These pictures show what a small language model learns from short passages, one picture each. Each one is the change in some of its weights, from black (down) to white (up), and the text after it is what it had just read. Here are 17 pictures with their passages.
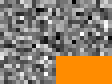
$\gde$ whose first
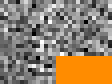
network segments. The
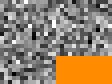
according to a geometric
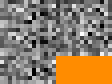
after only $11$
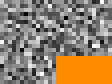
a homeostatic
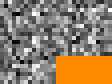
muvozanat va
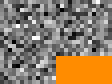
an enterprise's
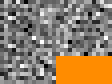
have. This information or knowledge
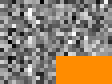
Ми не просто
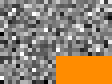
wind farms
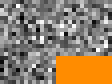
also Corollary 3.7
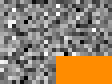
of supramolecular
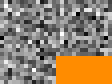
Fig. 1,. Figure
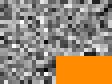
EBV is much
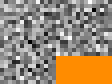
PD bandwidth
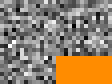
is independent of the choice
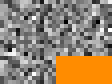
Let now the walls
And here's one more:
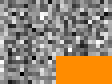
set of population different from
